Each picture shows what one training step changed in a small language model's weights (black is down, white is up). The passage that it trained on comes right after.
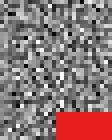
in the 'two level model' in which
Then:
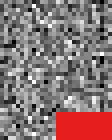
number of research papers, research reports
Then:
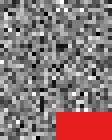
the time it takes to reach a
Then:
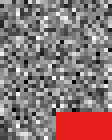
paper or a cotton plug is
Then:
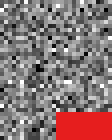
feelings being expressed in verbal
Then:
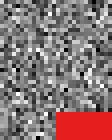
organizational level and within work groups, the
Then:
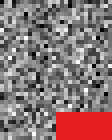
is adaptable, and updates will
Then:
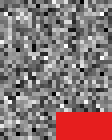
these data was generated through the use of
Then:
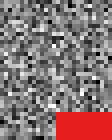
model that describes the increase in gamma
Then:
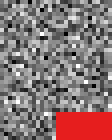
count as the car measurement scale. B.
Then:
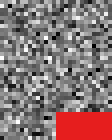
to watch the matches free of
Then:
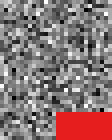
case laws, and statutes,
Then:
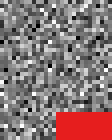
partner at the addresses listed on each
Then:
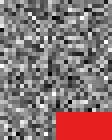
demarcation/breaking up of
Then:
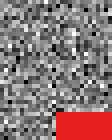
targeting FTIII- or
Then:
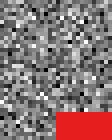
Index, set Description Unit
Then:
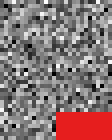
mass exchange processes during organic raw
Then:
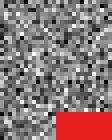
Operation mode Heating system load, %
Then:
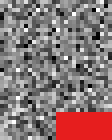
single-mechanism lockbox on
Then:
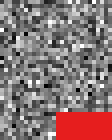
and 200 individual progenies were screened
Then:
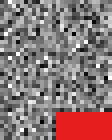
This variation might be due to difference in
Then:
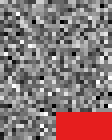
by 28 mm cryoballoon
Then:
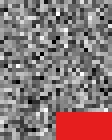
thus these compounds possess good
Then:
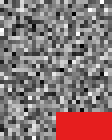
can trust my friends, and
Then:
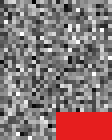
subjects screened, 11
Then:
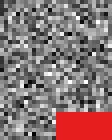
facilities, transportation networks or
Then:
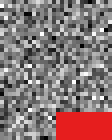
movement, systemic inflammatory
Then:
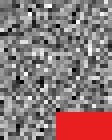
shows the difference between mean and standard deviation
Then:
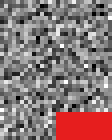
- Somewhat - No 8.
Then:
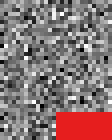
pool feedback, as well as due
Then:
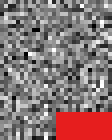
For the UV wavelength of
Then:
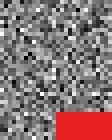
k(A)$ is false, being a
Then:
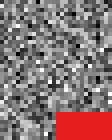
reported by ^[15]. While our
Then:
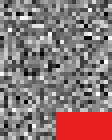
ids are enumerated. According
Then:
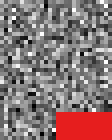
special case of FP format, where the
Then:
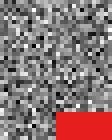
in-vehicle monitoring on the
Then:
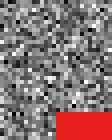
wife's extramarital relation an
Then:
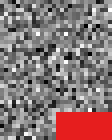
explainability: Many high-performing
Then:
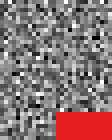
16 dBm with a noise figure
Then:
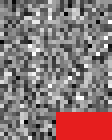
a distance H on the vertical axis
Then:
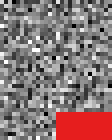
companies export to various countries. The
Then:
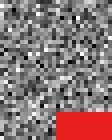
They are a high-calorie product
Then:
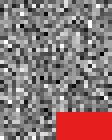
In this case, the increase in blood
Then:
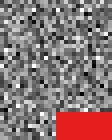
involving 92 volunteered male
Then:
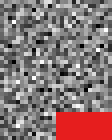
A.², Justus Antony
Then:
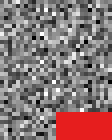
AND METHODS A
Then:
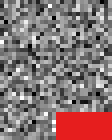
Chitrapuzha river,
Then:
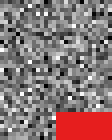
the commencement of this project. Statement
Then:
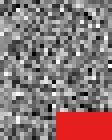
main and more reliable resource of
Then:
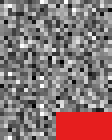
Librarian in addition to 3 year
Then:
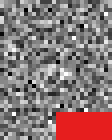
finish verbal communication appropriately without
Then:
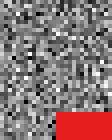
workload cannot be processed, it
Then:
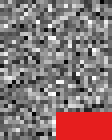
The city of Mirpur is
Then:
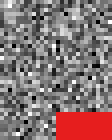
a width of 30 mm, and
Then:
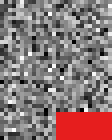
for pattern recognition or data classification,
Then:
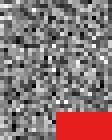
Försti, A.;
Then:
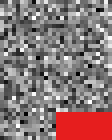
de terrain à la surface
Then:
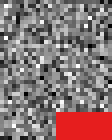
Planning Tools in a
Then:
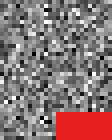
Evaluation of the Dissemination Process
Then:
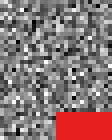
consider supply chains consisting of
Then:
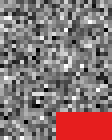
The ANNs are fed with the three
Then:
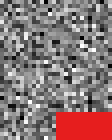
personal data for research purposes, the
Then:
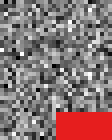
pressure and the vapour pressure
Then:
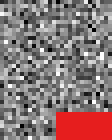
Table S1 Glass powder particle
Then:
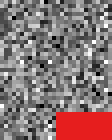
outcome in discourse, both
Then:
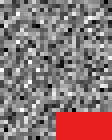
ligament over-voltages,
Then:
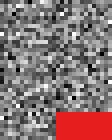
pass filter was simulated using design
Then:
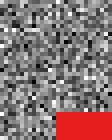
of economic development. It seeks to explore how
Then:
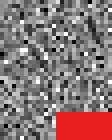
systems is exponential stability, since it
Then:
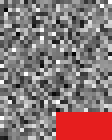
family species mentioned in the
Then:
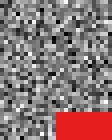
of Europe. And students who studied in
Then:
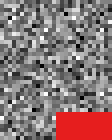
a superficial fungal infection of
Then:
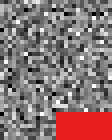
all, 12% mentioned that it was
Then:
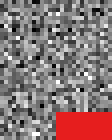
detected. A typical problem has been how to
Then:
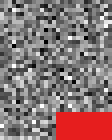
outcome is defined as any negative impact
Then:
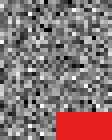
part of the study, 127 countries were grouped
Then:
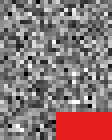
or different technique, rather than being a
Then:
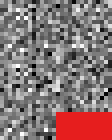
acquired data with the help of a
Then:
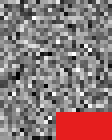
stochastic value. In the
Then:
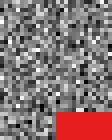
have applied to a more populous
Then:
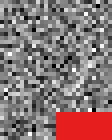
necessary to overcome the strains of
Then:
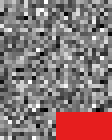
the origin and types of data, the
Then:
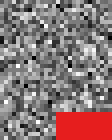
done and patient was referred to
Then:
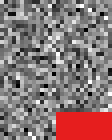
in chemical plants, or in
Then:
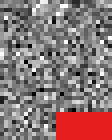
locate and analyze volcanic
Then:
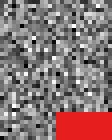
[3]. B. The Level of
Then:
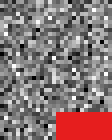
2022). Some large protozoans
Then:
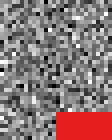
to both Jewish and Christian
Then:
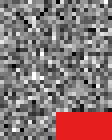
patients having craniofacial
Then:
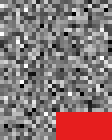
includes six species, three of which occur
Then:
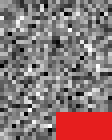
the reaction of water and metals for
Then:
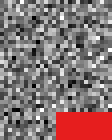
fibre failure is caused by
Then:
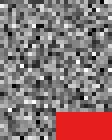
*hyper-diversified* – not
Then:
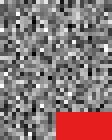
bonds [bonding conditions of
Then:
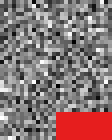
sample, which could be explained with lower
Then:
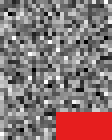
the physical idea of a more intense
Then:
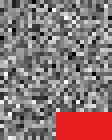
function, such effects are likely to be small in
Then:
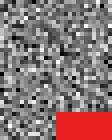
deviation were used to answer the
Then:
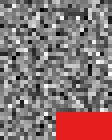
icon, a bar chart
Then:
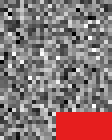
that leads to better academic performance,
